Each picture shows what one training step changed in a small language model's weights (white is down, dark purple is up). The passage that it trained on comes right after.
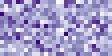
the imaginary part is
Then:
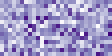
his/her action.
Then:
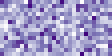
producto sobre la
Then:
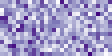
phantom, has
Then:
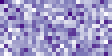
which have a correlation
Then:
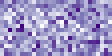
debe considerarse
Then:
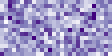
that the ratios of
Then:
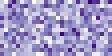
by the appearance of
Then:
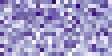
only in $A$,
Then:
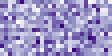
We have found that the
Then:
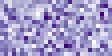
and chemical
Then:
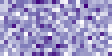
topological phases with
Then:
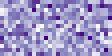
that outflows in
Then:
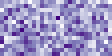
of the dominant decay
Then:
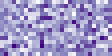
phase change memory
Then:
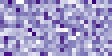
or monopole states
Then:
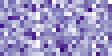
regions of integration
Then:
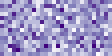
scattering in the case of
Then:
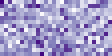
$V$ and
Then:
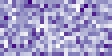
2 3D printer
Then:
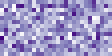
deployment as a
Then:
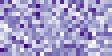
t$ multiples of
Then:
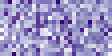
perguntas sobre
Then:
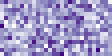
University of Life
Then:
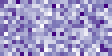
7. Lana
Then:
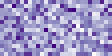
y cambios
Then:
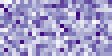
not concern
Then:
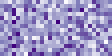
of Spins by
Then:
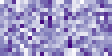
работы с
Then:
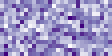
и этапах
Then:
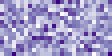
gives unexpectedly
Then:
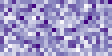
latest set of available
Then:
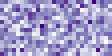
in intermediate
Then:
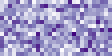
is the set of
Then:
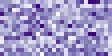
Note that, in
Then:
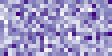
An assessment of
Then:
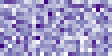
was confirmed by
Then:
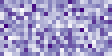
de los autos del
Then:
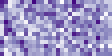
predict the long term
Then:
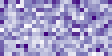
is easy to
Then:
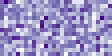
Chambers of
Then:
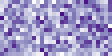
on the behaviour
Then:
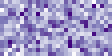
состава в
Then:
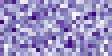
منابع -
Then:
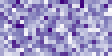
nos diferentes meios
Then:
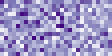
Publicado em:
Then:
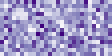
mês de
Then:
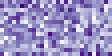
repeated runs
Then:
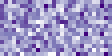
Shu bois,
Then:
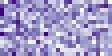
orbital fit to the
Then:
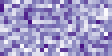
in our simulation we use
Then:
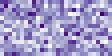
to a value of
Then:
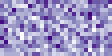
to mitigate
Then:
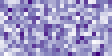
o Brasil
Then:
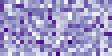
in higher dimensions!
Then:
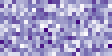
de infecção.
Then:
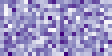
VBF production
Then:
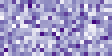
is written as
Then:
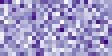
to monitor their
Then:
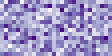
for sensors with
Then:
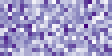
all nodes are
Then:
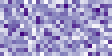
and a cusp
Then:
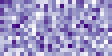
du travail
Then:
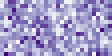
this work and the work
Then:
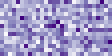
Hamiltonian. In the
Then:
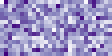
\right). \ee
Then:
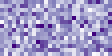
yoki boshqa
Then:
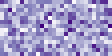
the transversity
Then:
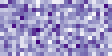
bonds required
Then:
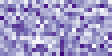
much attention to
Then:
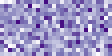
da dafür ein
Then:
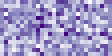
the topmost layer
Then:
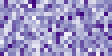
of Environmental
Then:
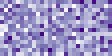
En outre,
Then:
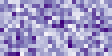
музеи и
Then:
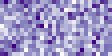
sistem de generare
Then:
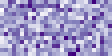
benefits as not
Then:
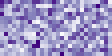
met three types of
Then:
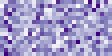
not have such a
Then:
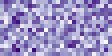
whose thickness
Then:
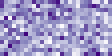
with the $p$
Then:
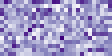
us to focus on
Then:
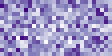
orqali bilim
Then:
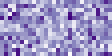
și o resursă
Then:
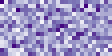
В работе
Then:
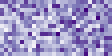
not reach their values
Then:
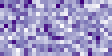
por Freire,
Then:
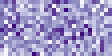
a laser fluence
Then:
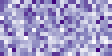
in the form of an
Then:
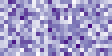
die sich auch als
